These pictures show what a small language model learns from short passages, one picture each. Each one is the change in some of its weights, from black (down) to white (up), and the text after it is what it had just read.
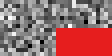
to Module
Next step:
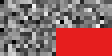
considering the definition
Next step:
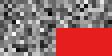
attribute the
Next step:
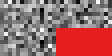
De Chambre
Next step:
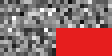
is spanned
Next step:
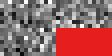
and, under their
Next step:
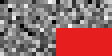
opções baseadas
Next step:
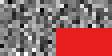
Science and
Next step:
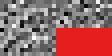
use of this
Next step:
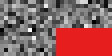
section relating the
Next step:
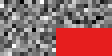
the star. The
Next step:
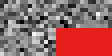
the familiar
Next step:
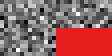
main result, we
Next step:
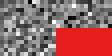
an n-dimensional
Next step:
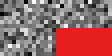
division reduces
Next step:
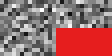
which is not in
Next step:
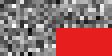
of the mass
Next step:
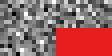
wedge), we
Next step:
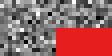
computed at each
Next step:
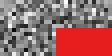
is an extensive
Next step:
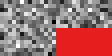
card game
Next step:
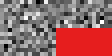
continue to
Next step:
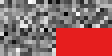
main results include
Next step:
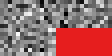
general unstable
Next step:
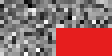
position thus becomes
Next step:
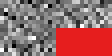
forces in
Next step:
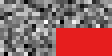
popular method is
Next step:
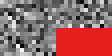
transmission electron
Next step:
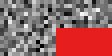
gives representation of the
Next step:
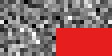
calculation, it
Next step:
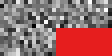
la variabilidad
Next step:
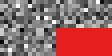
thank P.
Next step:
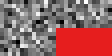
Therefore, we
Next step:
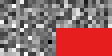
of motion and
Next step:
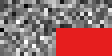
function is shown for
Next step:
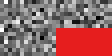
the age range
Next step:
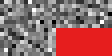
em relação ao
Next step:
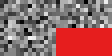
the requirements in
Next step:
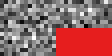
the simplest coupling
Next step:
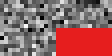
be easily found using
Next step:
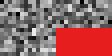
first main theorem:
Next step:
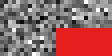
the combination of
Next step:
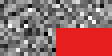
are provided for
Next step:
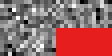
Clearly for
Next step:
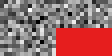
the wave function to
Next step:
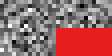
are given in the
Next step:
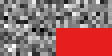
$G$ to
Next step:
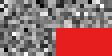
as follows. In
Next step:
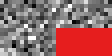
increase in
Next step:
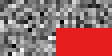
to match
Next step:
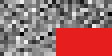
invariants for
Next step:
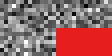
that dynamically
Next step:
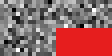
(X \otimes
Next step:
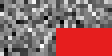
particular, we
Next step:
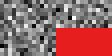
loss, and thus
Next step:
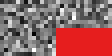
further improves performance
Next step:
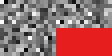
paths is
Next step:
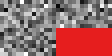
hard sphere
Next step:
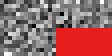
power $\varepsilon$
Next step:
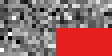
друг к
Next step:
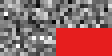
is strictly
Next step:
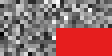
und eigene
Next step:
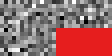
depend on the
